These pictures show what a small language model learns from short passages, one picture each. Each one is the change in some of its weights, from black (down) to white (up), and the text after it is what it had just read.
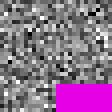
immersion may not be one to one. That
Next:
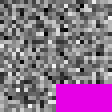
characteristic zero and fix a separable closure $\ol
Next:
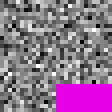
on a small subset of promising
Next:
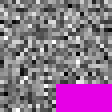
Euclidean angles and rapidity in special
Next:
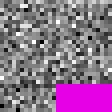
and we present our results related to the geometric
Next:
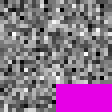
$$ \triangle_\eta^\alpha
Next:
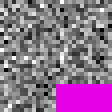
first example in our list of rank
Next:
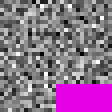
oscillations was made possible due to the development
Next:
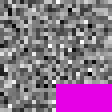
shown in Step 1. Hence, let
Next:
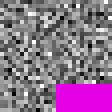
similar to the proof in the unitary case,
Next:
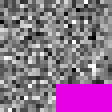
we need to distinguish two cases. In Part
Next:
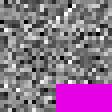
неравенства (2),
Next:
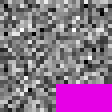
in the homology class $A$. The variables
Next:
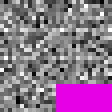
Department\sss of\qss
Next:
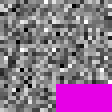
\subsection{Mutation of
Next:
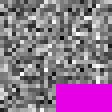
\right) \frac{L_j
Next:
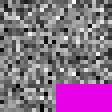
those relations are preserved through respectively right and
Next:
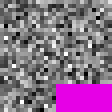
a free package for blackbox optimization available
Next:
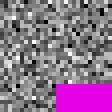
its density matrix. The dynamical equations are
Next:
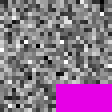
so that in each ball component of
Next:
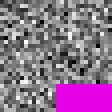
localized operational excitations and
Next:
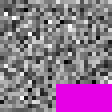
with the additional point. Thus, starting with
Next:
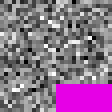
bimodules over $A$. Let
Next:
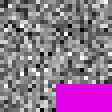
the list of multiplicity-free skew
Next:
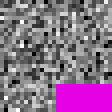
construction from an operadic point of view.
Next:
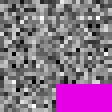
Y$ be a holomorphic submersion of
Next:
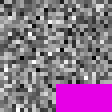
space $S$. \begin{theorem}
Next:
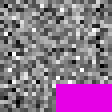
one may consider the following generalization of the harmonic
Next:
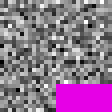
]$ in the proposition. Since
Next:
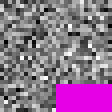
tensoring is to perform linear combination of input
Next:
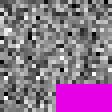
distribution on $\mathbb R_+$ with
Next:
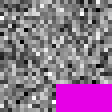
at some point in the flex
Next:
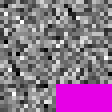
be written as the difference of two
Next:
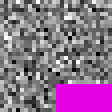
$\Phi_5$ in the roles
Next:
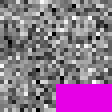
to a 10% rise in the
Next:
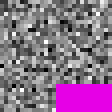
by setting $A=X\lfloor
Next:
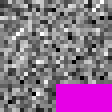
of the homogeneous ideal of $X$ being
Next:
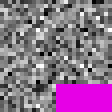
bases of $I_A$, a contradiction
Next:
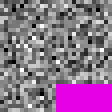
= \tau_I \left(
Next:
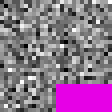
based on the classical system of Shallow
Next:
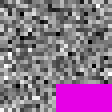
range of wavelengths. In
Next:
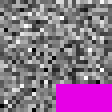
is $Q$. By what we have just
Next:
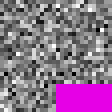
question would provide a further natural justification for
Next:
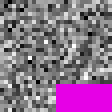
anticipated. The function
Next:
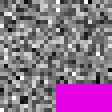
that cache locality is so important is
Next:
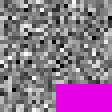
and $\bar f_1,\ldots,
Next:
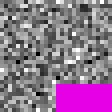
and $n\ge2$. Using the
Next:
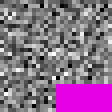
derivative of $H_\a(\de
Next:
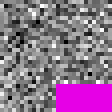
equation} Now we'll try to determine
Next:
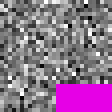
\end{proof} In order to establish
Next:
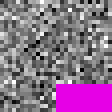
to the maximum number of zeros for
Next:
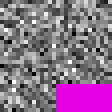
highway and railway links,
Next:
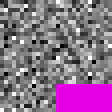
**Introduction** Recently, in
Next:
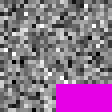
= x_0$ for all
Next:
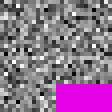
short exact sequence of MHS:
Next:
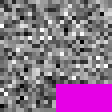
such that the restriction of $\phi$ to
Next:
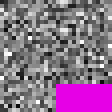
diffusion operators, when the grid is ordered in
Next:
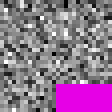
subgroup was introduced by Gitik,
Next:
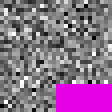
condition on the whole $\Gamma$. In
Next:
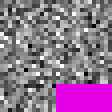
purpose factorization method and will lead to nontrivial factorization
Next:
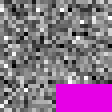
T \widetilde\DY(\nu)
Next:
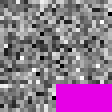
to verify that $\psi$ and its inverse
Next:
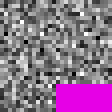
be a Chevalley group of the type
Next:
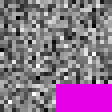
a graph $X$ satisfies the {\it
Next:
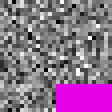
set of $I_{g}$ and
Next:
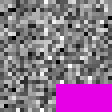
\infty)$ and $\theta\in
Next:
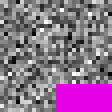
2$. Нетрудно
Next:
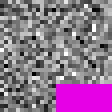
of $n$ as $\mu
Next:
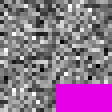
case that $m = n = k =
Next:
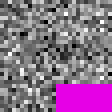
of Painlev\'e VI, which
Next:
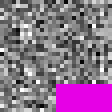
would have to test a finite number (which
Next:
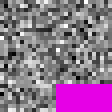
in terms of a couple of derivations on
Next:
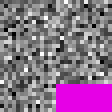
inspiration from these methods. The second
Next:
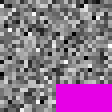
discussions} For the 2-D and
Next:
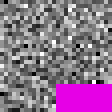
This section is essentially a conceptual
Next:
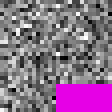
is an unexpected restriction on
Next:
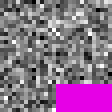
every $X +ZL \in
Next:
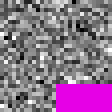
$\Im(\delta)$. Let us define
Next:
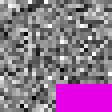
is absurd). So,
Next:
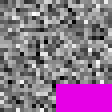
not always a well-defined operation in the
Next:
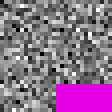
variables. \end{prop}
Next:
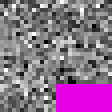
construct infinitely many distinct smooth manifolds with the cohomology
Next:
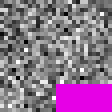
formula that allows us to calculate its dimension,
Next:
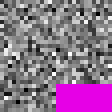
derived category of mixed motives over
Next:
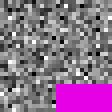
$(X,d)$ be a metric
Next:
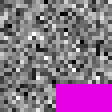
minimizer under the conditions enumerated in
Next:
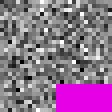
to equip this space with a topology so
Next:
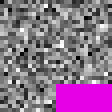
coordinates describing the position of the
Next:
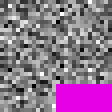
the cubic nonlinear term are studied in details by
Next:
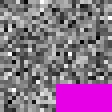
to consider. In the first, either
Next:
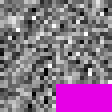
Asian option pricing in
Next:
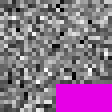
vector $\zeta$ coincides with the original
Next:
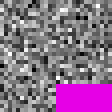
sketch (all of this is classical
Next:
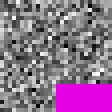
on $V_p$ functions.\\ A
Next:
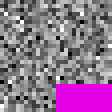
be the inclusion, so that $\eta
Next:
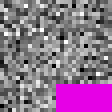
DeWitt super-Riemann surfaces of genus
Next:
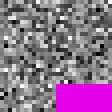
$T$ with singular spectrum whose convolution
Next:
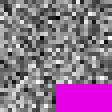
form of the integral (cf.\
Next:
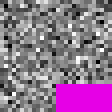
in \cite{Bea} and considered
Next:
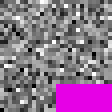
to 25\%, this indicates the validity
